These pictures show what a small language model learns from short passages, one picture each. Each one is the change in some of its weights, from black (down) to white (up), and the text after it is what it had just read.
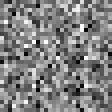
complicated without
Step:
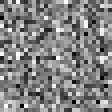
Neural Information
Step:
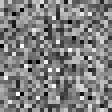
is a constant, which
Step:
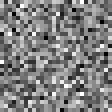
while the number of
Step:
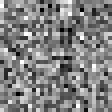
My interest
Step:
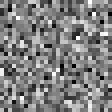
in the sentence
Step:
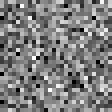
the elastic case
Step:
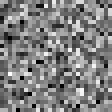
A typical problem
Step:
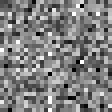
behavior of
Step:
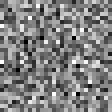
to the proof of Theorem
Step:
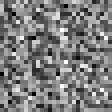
other; otherwise,
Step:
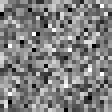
the subdetector
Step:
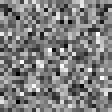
notation, the action
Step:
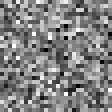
number of gas
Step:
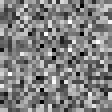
expectation value is
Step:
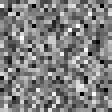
Hence, for
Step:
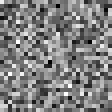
spectrum near
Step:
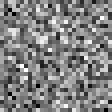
the singularity and
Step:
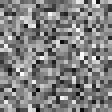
n\geq 2
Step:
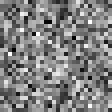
be seen in these
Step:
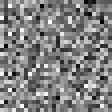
action of $\P
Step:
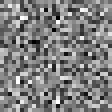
the polynomial/rational
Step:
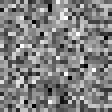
bounded functions.
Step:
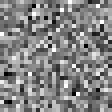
to inpatients
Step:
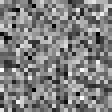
no longer
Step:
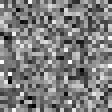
square lattice
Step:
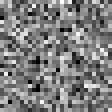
for every positive real number
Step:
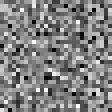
\R$, we have
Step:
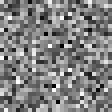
surfaces. As such
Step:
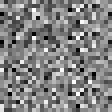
the bilateral
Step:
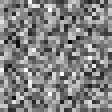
reduces the
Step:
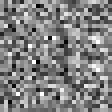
consists of all
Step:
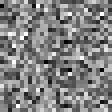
symmetries} to
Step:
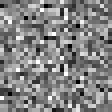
A tailored
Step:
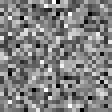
probability amplitude
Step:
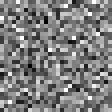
\item The matrix
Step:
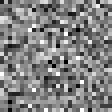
\quad |b|
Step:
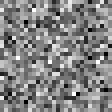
in the entire
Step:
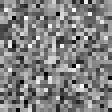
of the solution provided
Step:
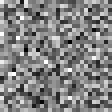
projection operator
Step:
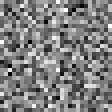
the need for a
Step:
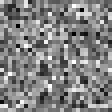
present context we are
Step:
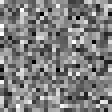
longer than the
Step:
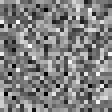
with full face
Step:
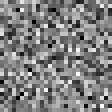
A$ satisfying the
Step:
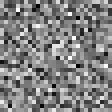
the program that
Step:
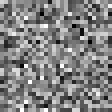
segmentation to
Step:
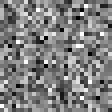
and further extension
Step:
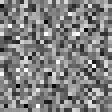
remarks on the
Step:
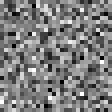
\] that is,
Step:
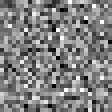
the extrema of
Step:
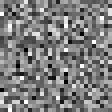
the {\em single state
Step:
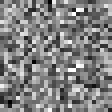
for condensed
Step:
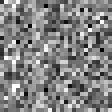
to statistics}
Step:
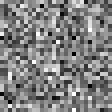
within the unit
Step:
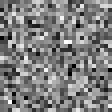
convenience of
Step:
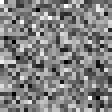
is separable.
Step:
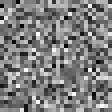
the differentials respect
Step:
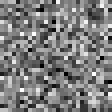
DMD)} We
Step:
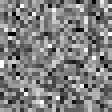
between the GSE
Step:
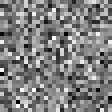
power spectra for
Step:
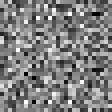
robustness of
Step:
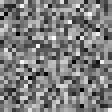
To calculate the
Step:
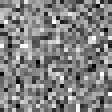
k \left(
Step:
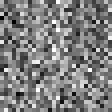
the area angle
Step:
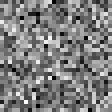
fractional equation:
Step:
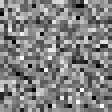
can prove the stronger
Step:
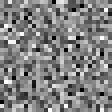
The new moment in
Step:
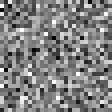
0$ and the set
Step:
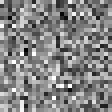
affected than
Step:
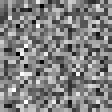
primary problem
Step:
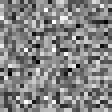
identified inside
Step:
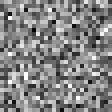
Method of
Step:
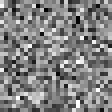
follow the pattern
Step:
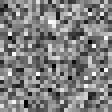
function $$h^i
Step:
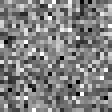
label reductions
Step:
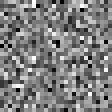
In this case, there
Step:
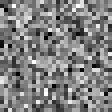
must find all
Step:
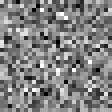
we consider its polar
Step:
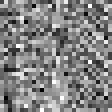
chosen). In
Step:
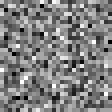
collisionality is
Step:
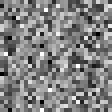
corresponds to zero phase
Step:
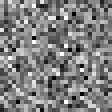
systems, J.
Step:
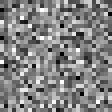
Ageing tests
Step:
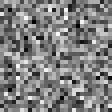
table shows that the
